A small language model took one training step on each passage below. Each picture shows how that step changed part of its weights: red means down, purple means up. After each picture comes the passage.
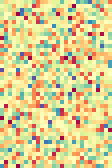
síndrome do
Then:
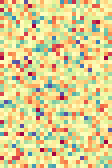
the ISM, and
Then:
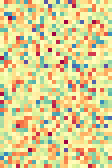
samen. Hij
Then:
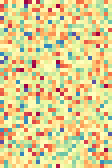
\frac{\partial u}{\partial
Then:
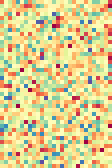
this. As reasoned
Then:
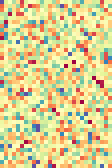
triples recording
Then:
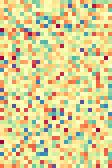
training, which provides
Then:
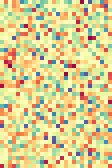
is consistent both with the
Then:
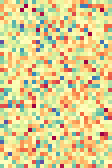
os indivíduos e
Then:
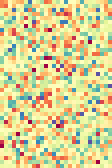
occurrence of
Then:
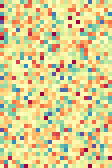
tune space FMA
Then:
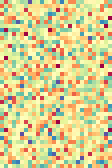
usuários para que
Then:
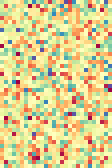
Aires como la que
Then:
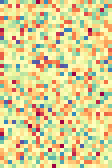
Quer ser um dos
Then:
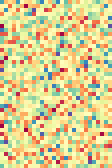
to the Assessment of
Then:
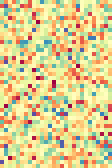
contenidos son
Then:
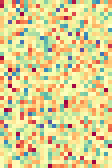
result of a subtle
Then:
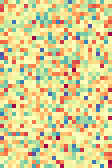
população sobre os
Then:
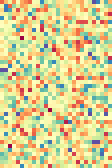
angle exceeds
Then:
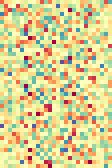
в зависимости
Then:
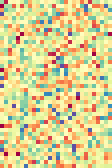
to a maximum class
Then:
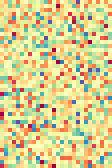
at the same side of the
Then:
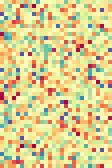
rules that simply
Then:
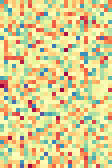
a first step, we
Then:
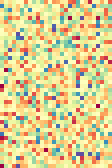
The slope of the
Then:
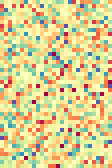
for the community.
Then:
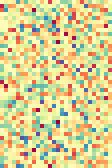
modification or even the
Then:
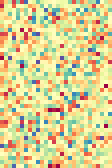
of institutional strategies
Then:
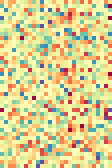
assessores e as suas
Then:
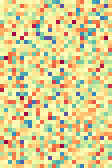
measure the accuracy of
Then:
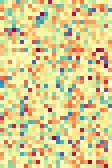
o cuidado de
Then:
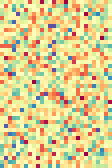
18 KI.MIN
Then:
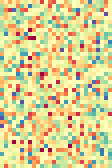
барча энг
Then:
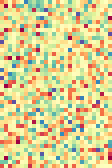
was used. They found
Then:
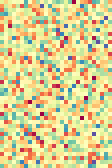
for the dipole --
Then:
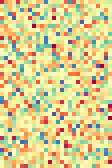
effort, but the peak
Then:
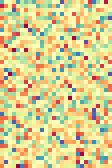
5 MHz. Each
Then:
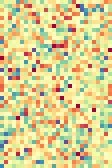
and irrelevant
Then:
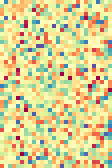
Coniferous forest
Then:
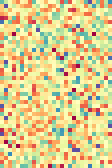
in the immune
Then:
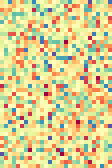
values will lead to lower
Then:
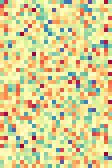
coupling gain, and
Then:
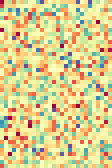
$C$-charge of
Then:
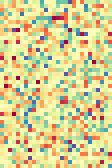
and was studied by
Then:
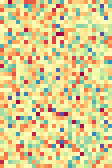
e^{\ii \omega t}$
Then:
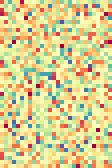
projects located in a
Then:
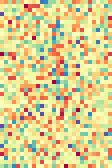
the eigenvalue
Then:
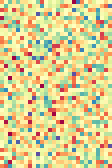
scenario, yet
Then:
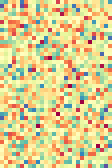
o‘rganish va
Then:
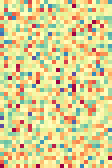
haben. Der
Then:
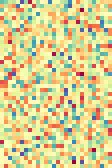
SK theory.We have
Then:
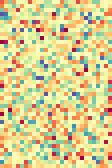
be discerned via its
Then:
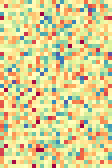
é nesse contexto
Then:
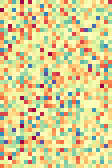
social sphere,
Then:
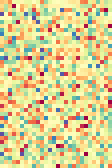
that some general dimensional
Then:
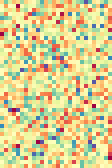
of spin-$0$ and
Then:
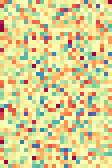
is the series of white
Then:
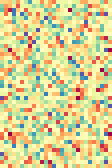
и полностью
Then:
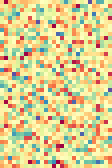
Lai chỉ
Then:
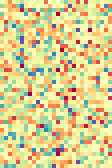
establecida durante
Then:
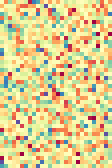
Kanun-i Esasi
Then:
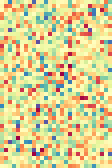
la realización de
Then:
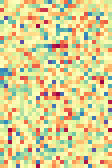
and closed KS
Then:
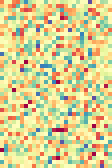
generating and testing
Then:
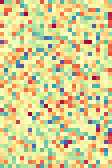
underlines the importance of
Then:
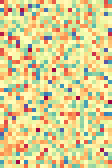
цих країн
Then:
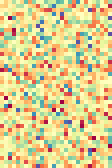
follows. In Section
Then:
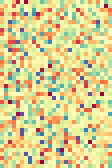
miniscule. As
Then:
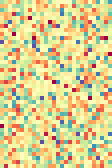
that time the government
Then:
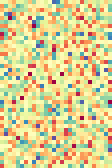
drogas. El
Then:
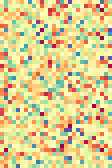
yang ditetapkan.
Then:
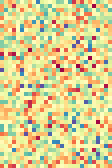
in the analysis to follow is the
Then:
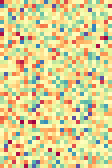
transfer, i.e.,
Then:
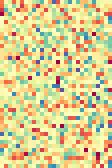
in the PPs we
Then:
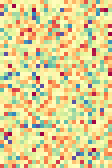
that a linear system is the
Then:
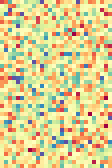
les coopératives
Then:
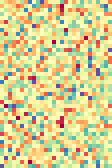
L}_{NAT}$, given
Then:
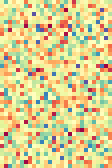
sono gestite
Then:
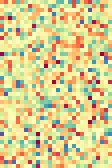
pressure. If the
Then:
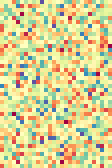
las siguientes:
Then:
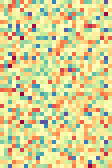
data, particularly in the
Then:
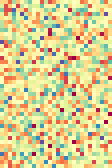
и насколько
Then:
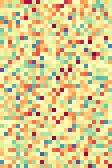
+ Q \end{align}
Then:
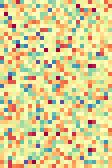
We therefore use the {\it
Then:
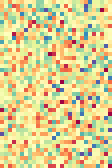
shown at the bottom
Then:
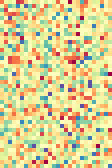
method exhibits relatively
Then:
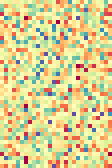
with conflicting constraints
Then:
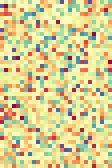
analytical studies in
